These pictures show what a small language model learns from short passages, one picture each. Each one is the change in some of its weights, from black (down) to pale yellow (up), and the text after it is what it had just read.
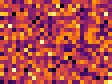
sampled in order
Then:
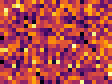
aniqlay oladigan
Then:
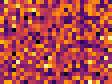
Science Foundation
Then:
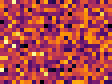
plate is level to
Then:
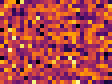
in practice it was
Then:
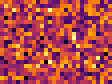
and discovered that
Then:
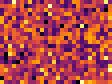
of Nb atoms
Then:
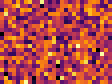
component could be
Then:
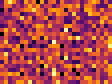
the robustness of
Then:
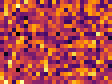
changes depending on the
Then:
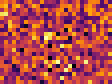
will interact with
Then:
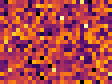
não teve a
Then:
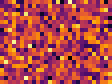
in Fig.
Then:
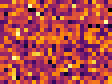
diffuse layer in
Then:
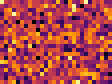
in classifications
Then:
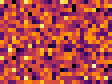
in refs.
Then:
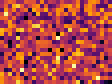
was conducted in the
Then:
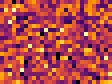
detected in the
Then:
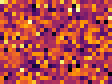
filtrage le
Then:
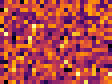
various localities throughout
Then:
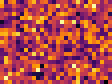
get that, at
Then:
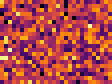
sustainable development of
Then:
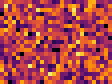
and experimentally the
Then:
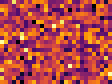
zamonaviy va
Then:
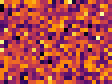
dedicated to
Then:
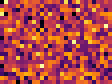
the model to
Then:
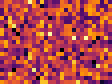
of Malaya
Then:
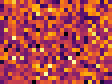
in Radiation
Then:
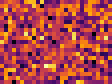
of individual and
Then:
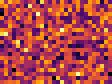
to verify the
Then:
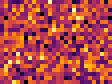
практика та
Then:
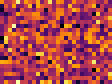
periodic boundary conditions
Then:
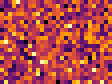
mark one of the
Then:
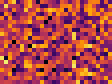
and economic policies go
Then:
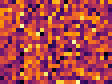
by the interaction with
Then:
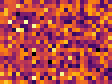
enabling the description
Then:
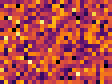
branches of the
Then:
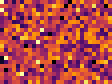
da Economía
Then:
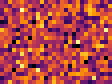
dari hasil
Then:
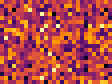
Q_λ is
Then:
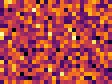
the research ethics
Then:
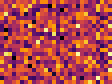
va kasb
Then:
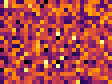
which is integrated with
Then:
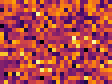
that scientific production in
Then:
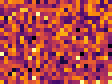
A falta
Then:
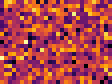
the challenges facing
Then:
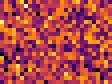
that is fitted
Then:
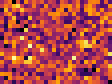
emission lines in
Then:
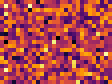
and monitoring into a
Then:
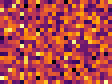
the galaxies above the
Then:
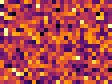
which are visited
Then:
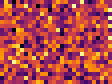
meant that
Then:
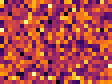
to bypass
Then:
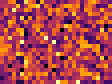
from the polarization
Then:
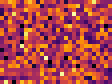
for the largest
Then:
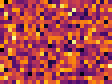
in price, to
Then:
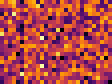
for a given
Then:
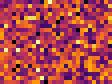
hash of its
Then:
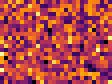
de doctor în
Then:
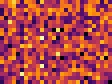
for a description of
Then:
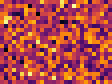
de contato:
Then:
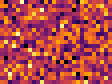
60 % des espèces
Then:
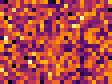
previous history of
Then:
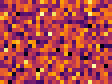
по физической
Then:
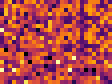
surface effects and
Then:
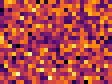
the data collection and
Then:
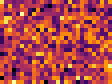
the hybrids,
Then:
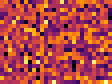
of neutrino masses.
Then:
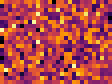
to elicit
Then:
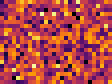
The design will not
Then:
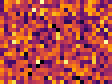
ZE PS PS
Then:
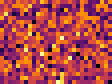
va amaliy
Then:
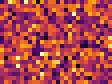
their diffusion is
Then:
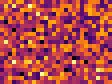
de papel.
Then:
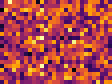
an upper bound
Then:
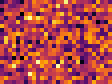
Hamiltonian derived above,
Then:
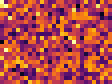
iqtisodiy rayon
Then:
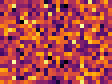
the hat profile
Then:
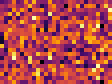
B signaling.
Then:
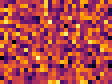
country. For
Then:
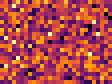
dividida en
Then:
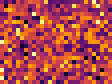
ensure optimal use.
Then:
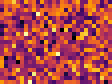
that internal and external
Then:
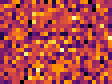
2 timers are
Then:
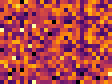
about some industry
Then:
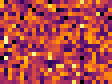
previous step to obtain
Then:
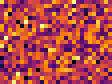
esquina ou
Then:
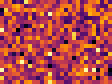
density and highly
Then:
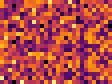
uning organizmini
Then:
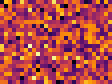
Asked other
